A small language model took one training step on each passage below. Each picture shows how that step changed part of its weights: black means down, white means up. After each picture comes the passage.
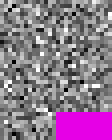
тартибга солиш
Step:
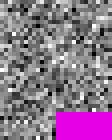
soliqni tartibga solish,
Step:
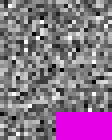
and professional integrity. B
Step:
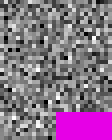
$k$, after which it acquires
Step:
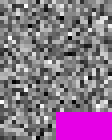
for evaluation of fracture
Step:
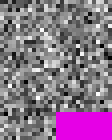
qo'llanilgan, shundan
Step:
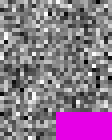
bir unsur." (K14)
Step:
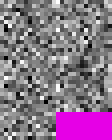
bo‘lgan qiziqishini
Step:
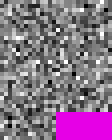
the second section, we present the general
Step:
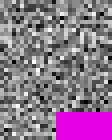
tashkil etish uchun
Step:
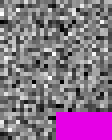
due to inconsistency between the
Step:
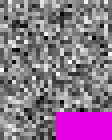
The task of obtaining form factors for
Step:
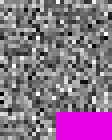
cells. The flash reading and
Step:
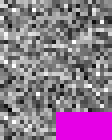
systems. For instance, given that the
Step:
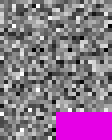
tinglovchilarning ilmiy
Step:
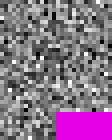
not allow to get any significance.
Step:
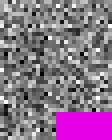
time from Iran. Keywords:
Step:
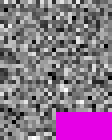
mocked up by use of a
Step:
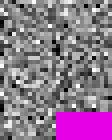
be amplified but exponential
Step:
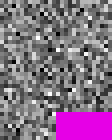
After drop event users rates
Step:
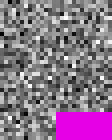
spectral bands) from elves. This
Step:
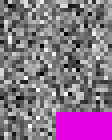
gauge-theory formulation
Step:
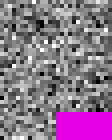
parallel to the time direction corresponds to
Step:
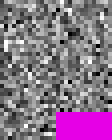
28) {\scriptsize$
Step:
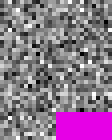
опыт практического
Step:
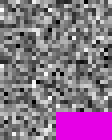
School of Physical and
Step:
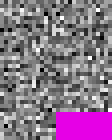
permission or cooperation. We
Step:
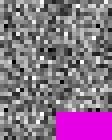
probabilistic interpretation?
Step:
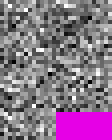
ao vento: Considerações sobre
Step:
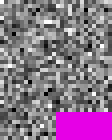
and standardization of drugs /
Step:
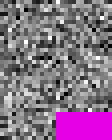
\end{figure*} That being
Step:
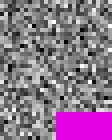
when available. \\ Provenance &
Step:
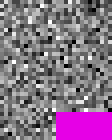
La tesi è comunque
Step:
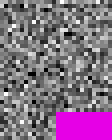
has a repetition rate near
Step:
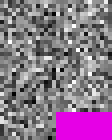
be optimized to zero \[
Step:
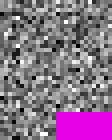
ao educando para transformação da
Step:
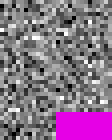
полимер отечественного
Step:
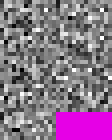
dos idosos, os estudos
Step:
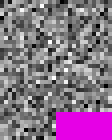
resto de las dimensiones no
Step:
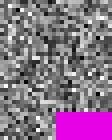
of data} \begin{enumerate}
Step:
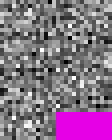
indirect sur la consommation,
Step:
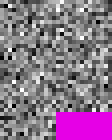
Universidade de São Paulo,
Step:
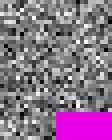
volume effects might be with this
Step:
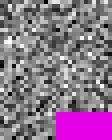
\texttt{LARC}. The black
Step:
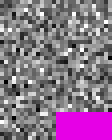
дієвий вплив
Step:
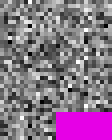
ortaya koymuştur Kent
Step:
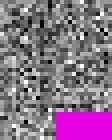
de outras espécies e do
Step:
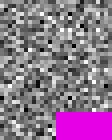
аввало, миллий
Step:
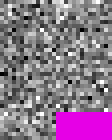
the control median (3.5,
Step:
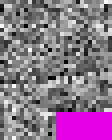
by the so-called {\it
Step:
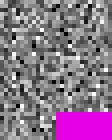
and workshops in which one needs
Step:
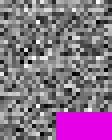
particular, the trigger time of the
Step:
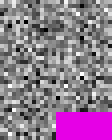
Ҷумла истодан
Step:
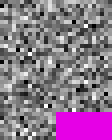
unlikely that one or more values from the
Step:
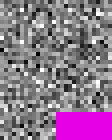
ko‘nikmalarni amaliy
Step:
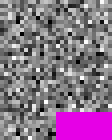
in the number of states in each band when the
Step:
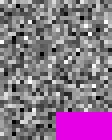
a los *huarpe* de las
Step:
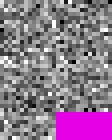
Q. Niu, Phys.
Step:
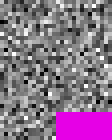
research. Keywords:
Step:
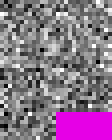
boradigan bo'lsa,
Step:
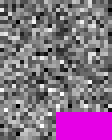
close to $T_{c}$ in
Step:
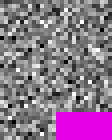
\affiliation{Department of
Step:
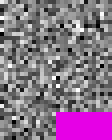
contain more computed properties than
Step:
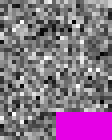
where the $L_i(x)$ are the
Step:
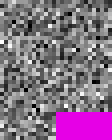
o Iscte ou se o tratamento
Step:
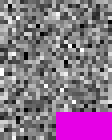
yoki bajarmaslikni
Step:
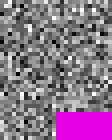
The procedure is repeated 1000
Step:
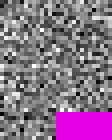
effect. Indeed, the
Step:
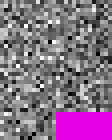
central de transparence et de bonne
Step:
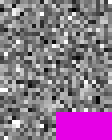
the complementary coverage provided by
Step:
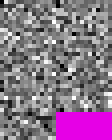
Lane and Perotti (1996)
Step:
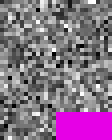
monasterios anotaban a
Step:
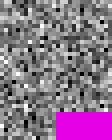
serta dilandasi oleh
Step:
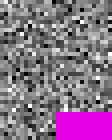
militer, tetapi juga
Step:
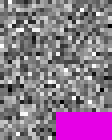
of the acoustic peaks also
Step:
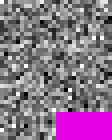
CH2 arising from the 2D
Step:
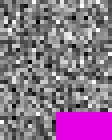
основу методов,
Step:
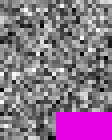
de ensino abordadas na
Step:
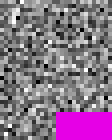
opposed to knowing how many
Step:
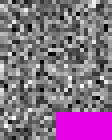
no diálogo com outras
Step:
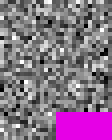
in terms of the canonically
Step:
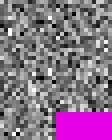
than those at neighboring
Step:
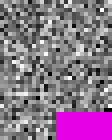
velocity $\mathbf{v}(t)$
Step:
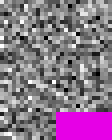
having a huge mass of gas
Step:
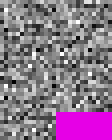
versa, with the angles
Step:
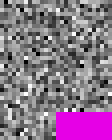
artifact of the Gaussian state
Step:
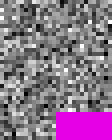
of the neutral hydrogen
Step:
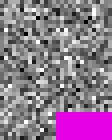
- ўз ваколати
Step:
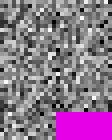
show how to obtain the entanglement
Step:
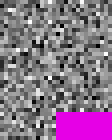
idea that is the subtle (and
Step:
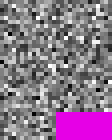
Ecuador: IEEE,
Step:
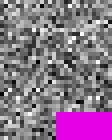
we have calculated a constraint on the
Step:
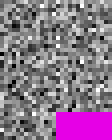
representative of the state of the spin entity
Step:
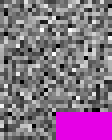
dentro del mismo son los
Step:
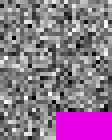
of Mathematics, Physics
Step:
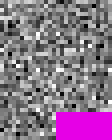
map $\phi$. A major result
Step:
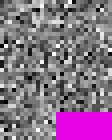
che potevano essere
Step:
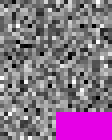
ha utilizado de forma
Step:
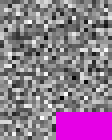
dilakukan karena
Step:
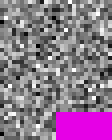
--- where $|H\rangle$ and
